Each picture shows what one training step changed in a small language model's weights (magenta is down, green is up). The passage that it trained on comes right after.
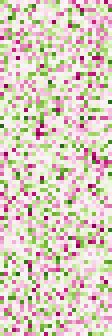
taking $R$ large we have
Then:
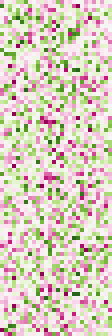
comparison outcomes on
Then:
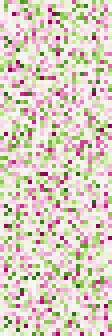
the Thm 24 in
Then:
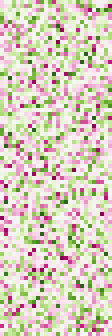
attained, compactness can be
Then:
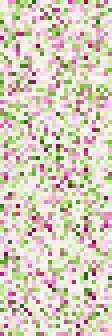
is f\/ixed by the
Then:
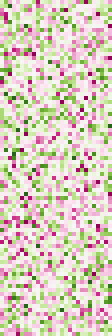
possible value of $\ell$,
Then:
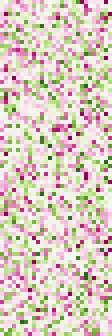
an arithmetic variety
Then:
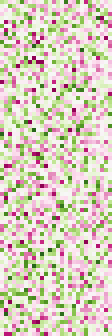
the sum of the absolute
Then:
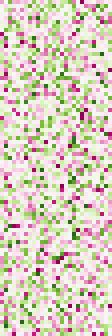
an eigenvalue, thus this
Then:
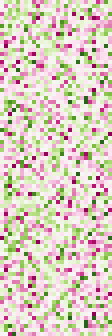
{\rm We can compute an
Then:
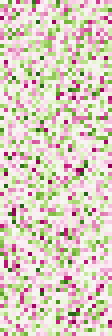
$\forall x,h$ with
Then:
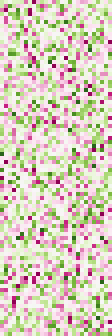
involving the various
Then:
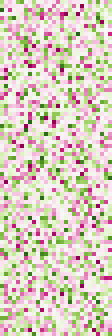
scalings in $\hat
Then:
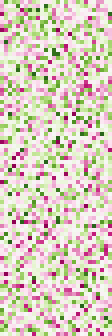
of \cite{MNW}),
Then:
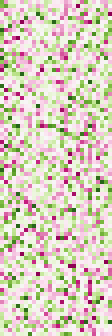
submanifolds belonging to
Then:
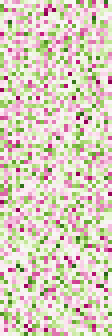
that vanishes at a point
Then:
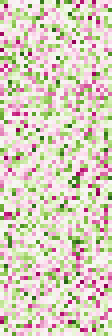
is small enough, then the model
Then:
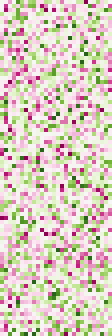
by the simplexes, are
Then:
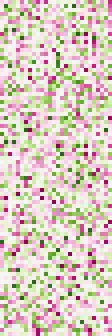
$4 \Rightarrow
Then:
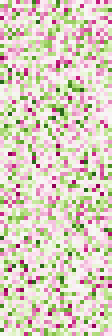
$\cO_{\lambda}$ for
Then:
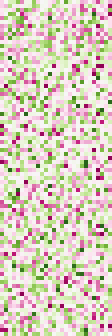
Since $X^G$ is
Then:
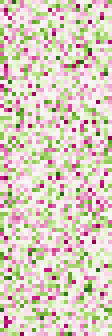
are specifically chosen to
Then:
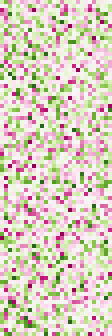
other cases are similar. From
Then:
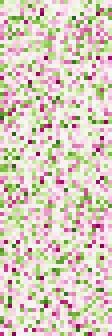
operators \begin{eqnarray*}
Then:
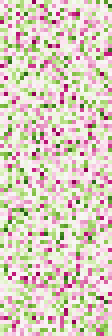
be the nilpotent
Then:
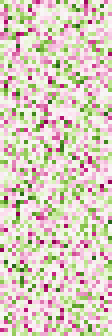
f $ over the field $
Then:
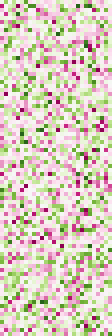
{\bf Proof of Proposition 3.}
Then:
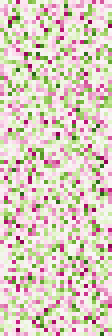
of constant stepsizes in
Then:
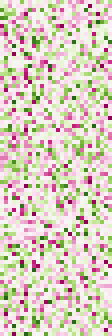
\] where the (nonnegative
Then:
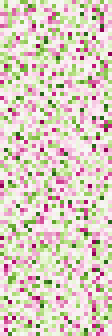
2. However, there is no
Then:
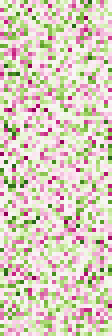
of the normal approximation to the distribution
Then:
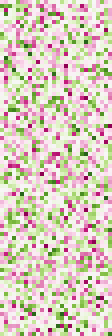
first revisit the
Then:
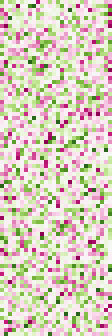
view $w$ as a
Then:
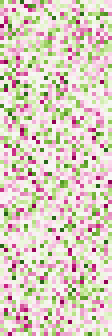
theory, if $\alpha$ is an
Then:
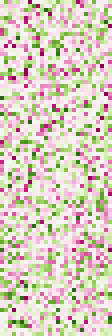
\delta_{ij}. \] Point
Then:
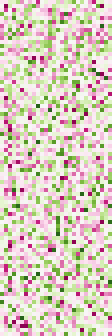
As the $J_n$ are
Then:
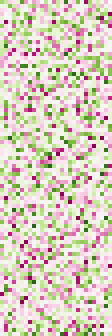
the space- and time-fractional
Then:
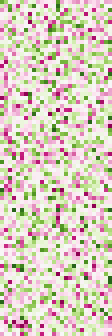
$n+1$ simple
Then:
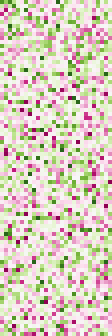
is bounded, so due to
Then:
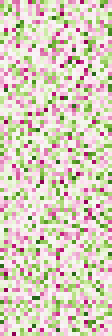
for selective inference
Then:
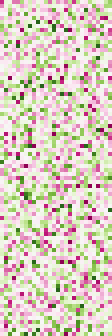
the $y$-integral
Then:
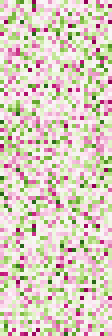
apply the gluing Lemma 3
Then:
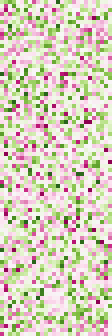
is the proof mass,
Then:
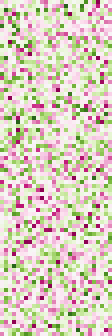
& \dfrac{\partial^3
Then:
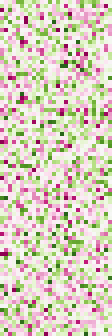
B-convexity and
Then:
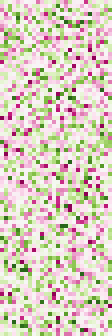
subspace of $V$ then we
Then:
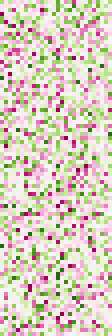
classical group, then clearly
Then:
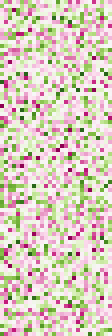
one feeler, by
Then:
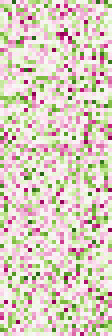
the fact that once we know the
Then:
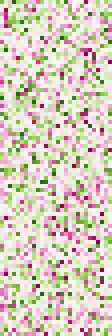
follow the same kind of argument
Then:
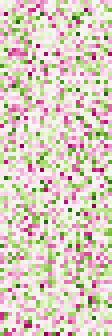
stochastic differential equations given
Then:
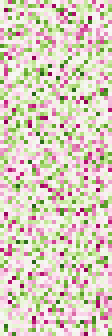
in which we set up a
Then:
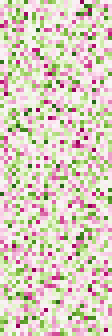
phenomenon of fast
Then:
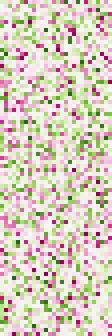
the set-up of Example
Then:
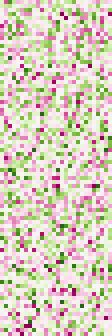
That is, $A$ must
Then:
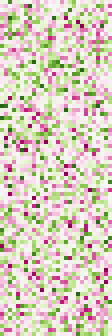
construction of Reeb component with
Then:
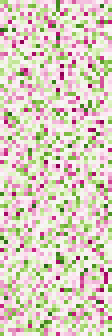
$x\in S$ is the
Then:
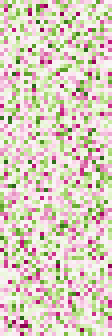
increasing in $z$
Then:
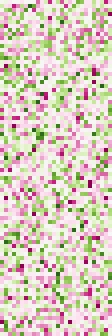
L is even ($L =
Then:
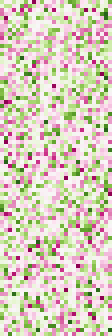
compare our method to the one used
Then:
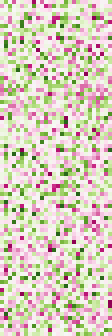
of the $x$- or the
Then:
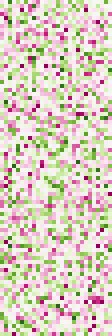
shall give an explicit formula for
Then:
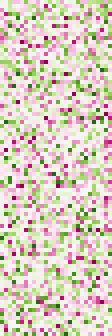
technique explained in
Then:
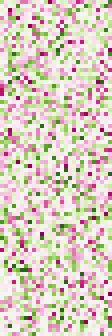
We call $u$ the
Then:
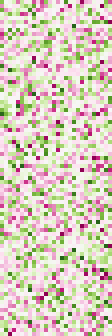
In this section we determine the
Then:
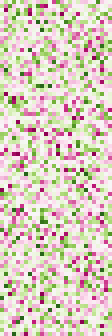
in $\mathbb{R}^+\times
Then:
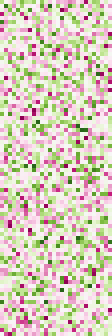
the presence of a change
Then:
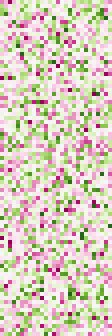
of Two Operators,}
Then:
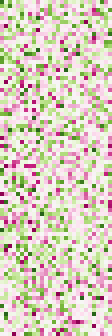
line represent the normalized
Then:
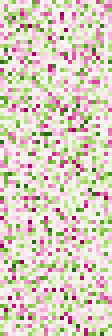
Then the gradient of $\mathcal
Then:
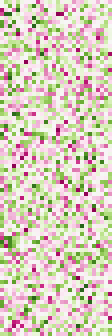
point as \textbf{0}, we
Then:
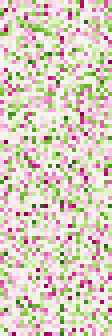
Japan Society
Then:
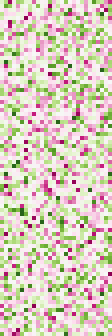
b_i$ for such
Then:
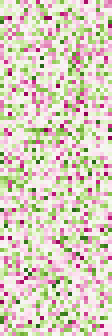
a converse, indeed,
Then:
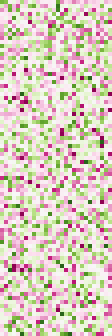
$U,V\in \Gamma
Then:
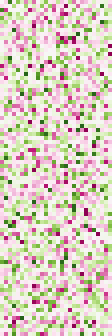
be object of $\ghig$.
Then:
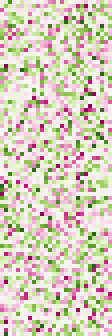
author thanks G.
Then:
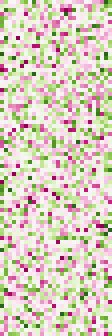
pollination algorithm can converge
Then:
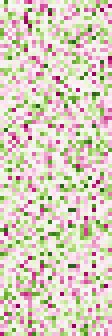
\] If $A \subseteq B$,
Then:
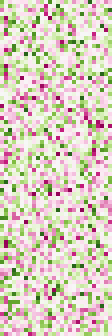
zeros. We finally define:
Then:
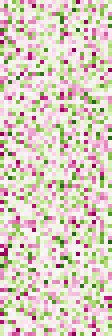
Universidade de
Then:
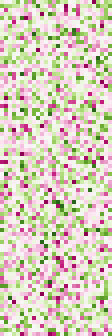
times within some period
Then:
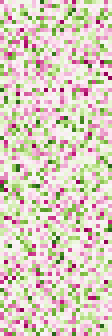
as string, rod,
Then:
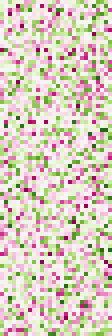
Amer. Math.
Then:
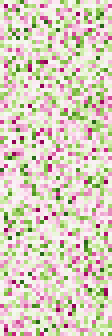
in Section \ref{section2}
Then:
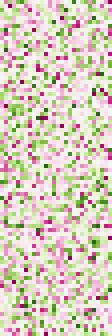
in Australia}
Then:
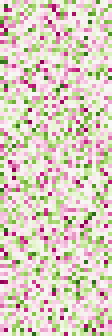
of Calabi's
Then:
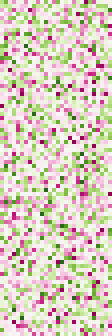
any product of degree $4$ is
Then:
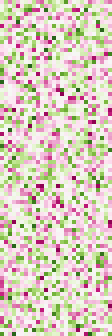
\begin{prop} Let
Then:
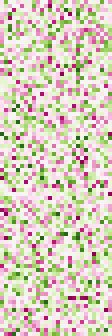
The next step of
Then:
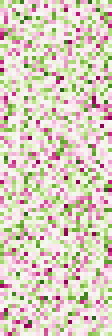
our construction, we need to know that
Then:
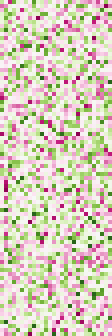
paragraph. It follows that the
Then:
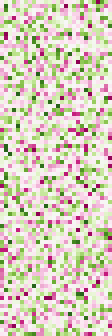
functions}, volume 112 of
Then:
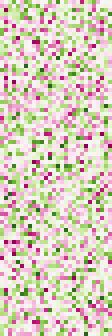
Inst. Comp.
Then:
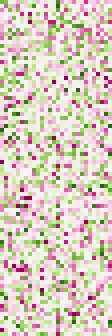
$h$ as follows.
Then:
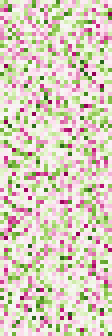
$(X,D)$. This will follow
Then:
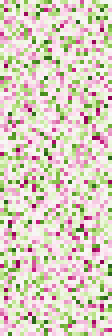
therein. See also
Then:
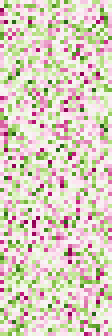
simplicity, consider the case
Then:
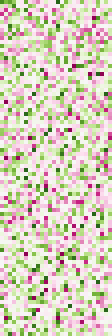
is that (a) it is
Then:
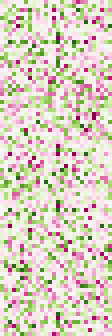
$K_{\rm min}$ and
